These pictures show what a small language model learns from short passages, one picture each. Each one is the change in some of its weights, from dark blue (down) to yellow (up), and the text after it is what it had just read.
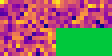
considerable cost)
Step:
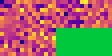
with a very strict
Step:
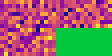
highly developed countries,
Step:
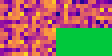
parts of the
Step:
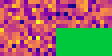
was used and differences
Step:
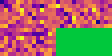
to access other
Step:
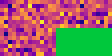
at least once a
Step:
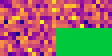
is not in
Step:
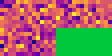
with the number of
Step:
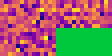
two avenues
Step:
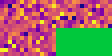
from the CSM
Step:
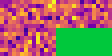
has been effective in
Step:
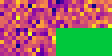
but also significantly
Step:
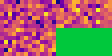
tolerance we
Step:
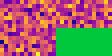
solar radiation.
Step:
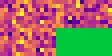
of China\\
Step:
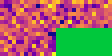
through creativity,
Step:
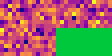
duality presented here
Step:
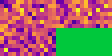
to operate as
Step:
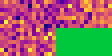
replaced by
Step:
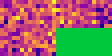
is well suited
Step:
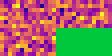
parameter that is associated
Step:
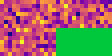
common cause of
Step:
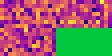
large compared to the
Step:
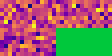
$M$ is
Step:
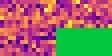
solutions certainly
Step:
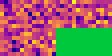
scale well with increasing
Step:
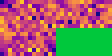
for closer test particles
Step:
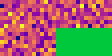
Statement The
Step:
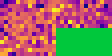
then back to an
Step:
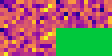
by bosonic
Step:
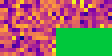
the articles will
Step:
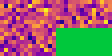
themselves as contributors
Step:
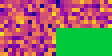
In this section,
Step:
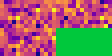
consisted of four
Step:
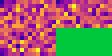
The difference between
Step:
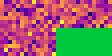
frequencies, the shape
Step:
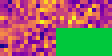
depending on the type
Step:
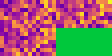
She has published several
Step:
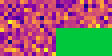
This beverage,
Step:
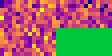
based on combination of
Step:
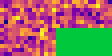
is reconstructed
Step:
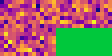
we got a
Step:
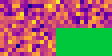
mean patient age was
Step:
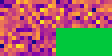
with the double
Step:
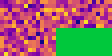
next module, while
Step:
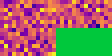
quantum computation. This
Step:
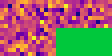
of information. The
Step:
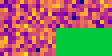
the achievable energy
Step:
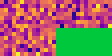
the Urban
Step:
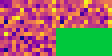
is fully integrated with
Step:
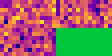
is related to the
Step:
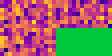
terms of order
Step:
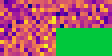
contacts, and
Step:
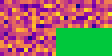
accuracy. \section
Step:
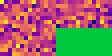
Japan 4
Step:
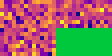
signatures of
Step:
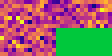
among authorities are
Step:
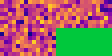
goods and services.
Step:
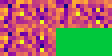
of the two
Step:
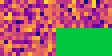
reasonably safe
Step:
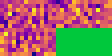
to forecast
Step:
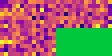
and consistency, while
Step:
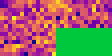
used in the
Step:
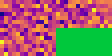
favorable, and
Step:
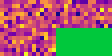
group of coherent particles
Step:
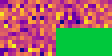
and gets close
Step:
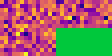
the nodes move
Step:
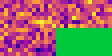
rid of common
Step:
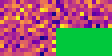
- Fleg
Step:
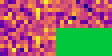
dip is explained by
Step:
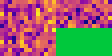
seems to be necessary
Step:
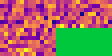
them into a
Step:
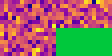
widely known saying
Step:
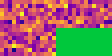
effects which are determined
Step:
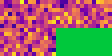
code, first described
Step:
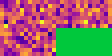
or perpendicular to
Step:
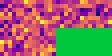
low turnover.
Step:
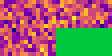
fluid velocity in terms
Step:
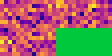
Virya since
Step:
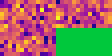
and patterns within the
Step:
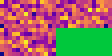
New Socialist
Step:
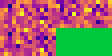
of digitalisation of
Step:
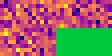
energy from a
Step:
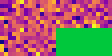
upon. The
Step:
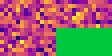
parsing are essential
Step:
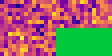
similar letter have
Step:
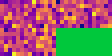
Baltic Sea
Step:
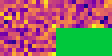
Table 1.
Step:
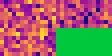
randomized trial with
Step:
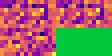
that the distance
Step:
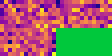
In practice,
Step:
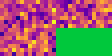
deep inelastic
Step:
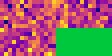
states based on these
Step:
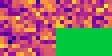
presented by the same
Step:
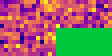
examine the impact of
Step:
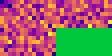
for efficient service,
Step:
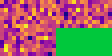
the diffuse cloud
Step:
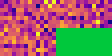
be attributed to the
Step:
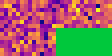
to keep} only
